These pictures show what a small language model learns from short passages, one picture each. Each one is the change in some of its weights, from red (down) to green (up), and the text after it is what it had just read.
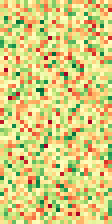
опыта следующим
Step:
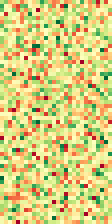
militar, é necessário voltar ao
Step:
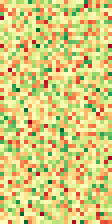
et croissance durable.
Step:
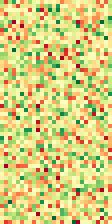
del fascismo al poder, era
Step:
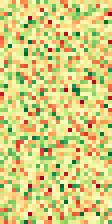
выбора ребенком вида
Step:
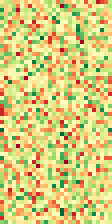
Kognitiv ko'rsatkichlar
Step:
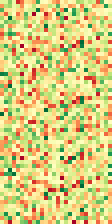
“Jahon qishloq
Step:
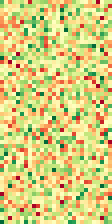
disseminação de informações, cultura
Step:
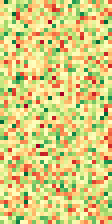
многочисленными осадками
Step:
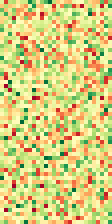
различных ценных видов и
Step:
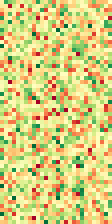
adevăratele valori
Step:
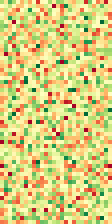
Na persuasão verbal,
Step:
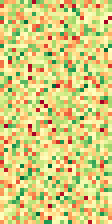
suv resurslaridan foydalanish darajasi
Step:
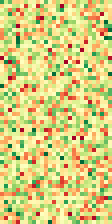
obra. ATO III – O
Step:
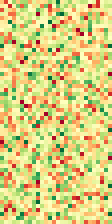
mavzuni og'zaki
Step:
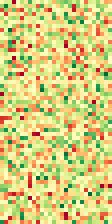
7 a carência de convênio
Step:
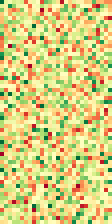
de um sistema de produção eficiente e
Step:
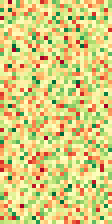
regularnie aktualizowane i
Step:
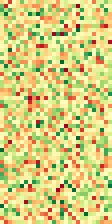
nedenlerden ötürü
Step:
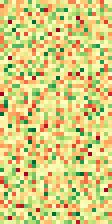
Pregnancy. Sorumlu
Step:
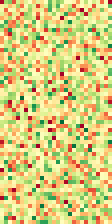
l'AGRH, Dakar
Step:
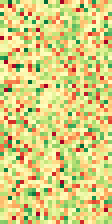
la persona, los que, a su
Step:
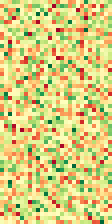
públicas: - Los mandatos
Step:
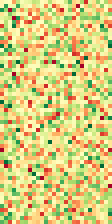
Agarda bolada atrofidagi
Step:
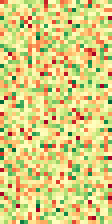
o'quvchilar tilining so'z
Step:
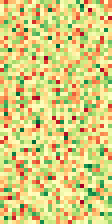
imkonini beradi. Kelgusida
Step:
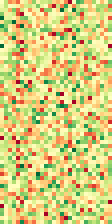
o'tganda sinish qonunining
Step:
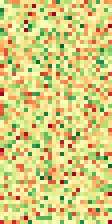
cidade os anseios dos seus
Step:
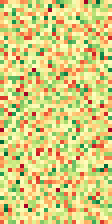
como campo de expressão humana”.
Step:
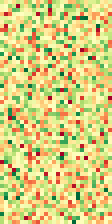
sólida, líquida y
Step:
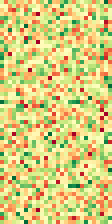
в том, что большинство из
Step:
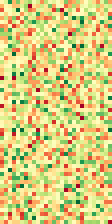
spoločnosťou a
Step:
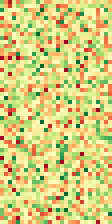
Überlieferung zu dieser
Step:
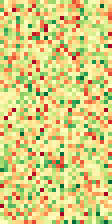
van een fiscale kring
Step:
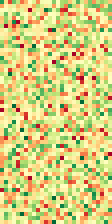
de la obra de Laval está
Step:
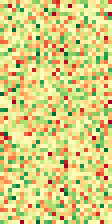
sequelas cancerígenas e
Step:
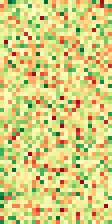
son el manejo de herramientas
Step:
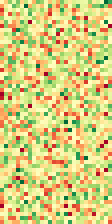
holatlarida ham QATD rivojlanish
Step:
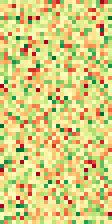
bo'lganda kassani,
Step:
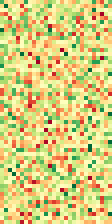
tuzilmalar mavjud bo'lgan
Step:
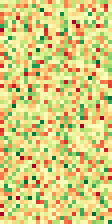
Tanto maggiore sarà
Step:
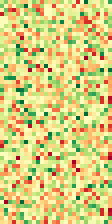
появления музыкальных
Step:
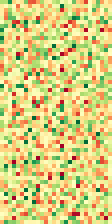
Revolução Francesa,
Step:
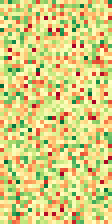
outros. Será extremamente
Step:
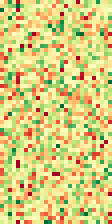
havoni so'rish,
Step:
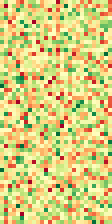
анча мушкул.
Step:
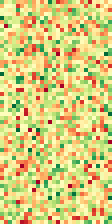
к передней колонне
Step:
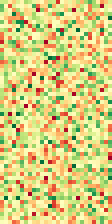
yo'nalishlar asosida yuqori
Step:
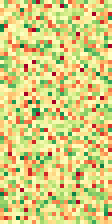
Educación. *Revista internacional
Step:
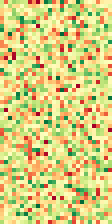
nave di Teseo (formato
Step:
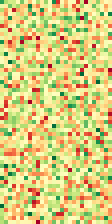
Shuningdek, korrupsiya
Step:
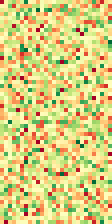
N, Albar Mansoa
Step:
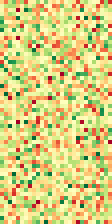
are relevant to the needs of
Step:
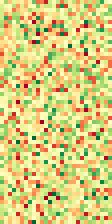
U. Nations, “Net Zero
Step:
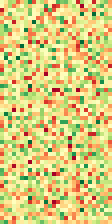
yapma yılı ve spor
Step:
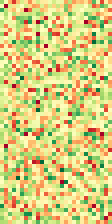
рівнів системи, а
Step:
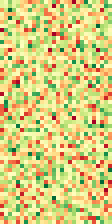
Penal Español*”, Parte
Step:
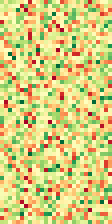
однакові. Свідчення
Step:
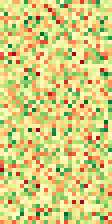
empresa é necessária a
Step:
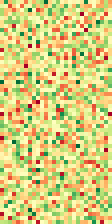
un *Credo*, pubblicati
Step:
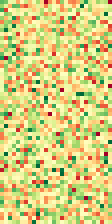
the French Revolution
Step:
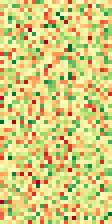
bilimlar darajasini namoyish
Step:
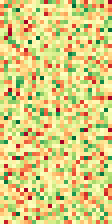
комерція у зв'язку
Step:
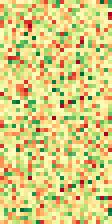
by Sa'dikhon
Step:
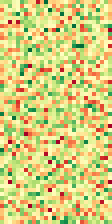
momentos actuales posee más
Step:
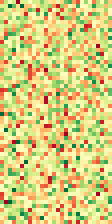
jamiyat rivojlanishining asosiy omillaridan
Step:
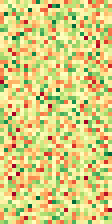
contempladas en esta convención
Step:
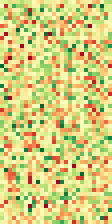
resultados obtenidos evidencian que los
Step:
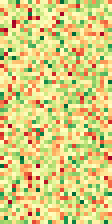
negócios por meio de
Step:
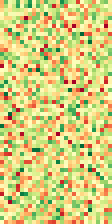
agitador aireado, en
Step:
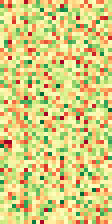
Institute of International and Comparative
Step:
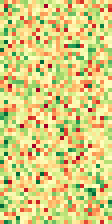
shakllantirish va uning samaradorligini oshirish 299
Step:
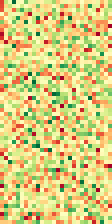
(*Aonyx cinereus*,
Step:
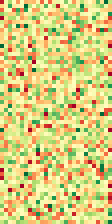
so'zlar: fonetik
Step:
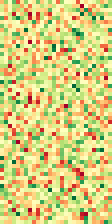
untuk menciptakan lingkungan
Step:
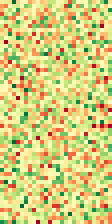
М. Лисенка, А.
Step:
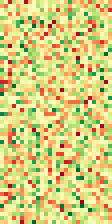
яна Қўқонга
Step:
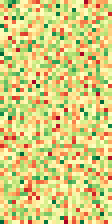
questo lavoro congiunto
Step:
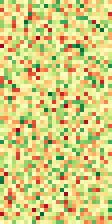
sésil, lóculos
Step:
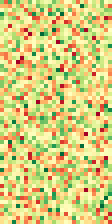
dados. Além disso, a falta
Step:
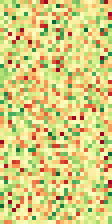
natijasida Koreyaning pochta va
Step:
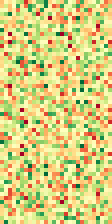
licence Creative Commons
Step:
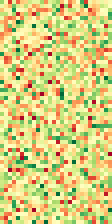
Р. Дашкевич
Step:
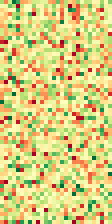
zenital ou mesmo coletores de
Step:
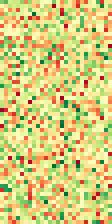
uzaq hám jaqsı
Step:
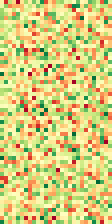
однако в последние годы
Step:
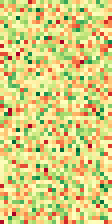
e outras figuras públicas
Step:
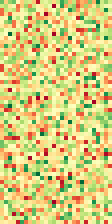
um sinal do *status* social
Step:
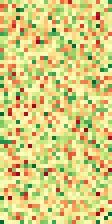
tiempo. La historia de los
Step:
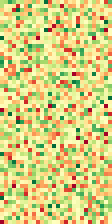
fuentes bibliográficas representativas que
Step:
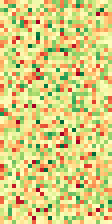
buyicha nisbati № Jinsi
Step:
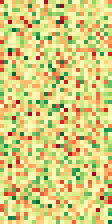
e la formazione all'uso.
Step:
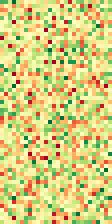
quyidagi xulosalarga olib
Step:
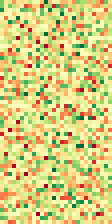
que el segundo remede o se
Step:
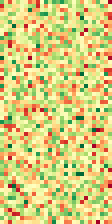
que es especialmente pertinente ahora:
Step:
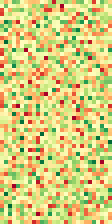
kabilar o'rganiladi. Bu
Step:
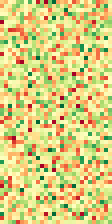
citizenship: a
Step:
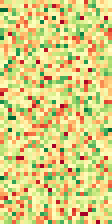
20 foizi esa elektron shakldagi
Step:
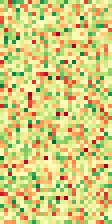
de amargor y astringencia.
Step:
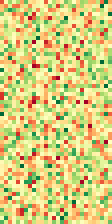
shahar, qishloq,
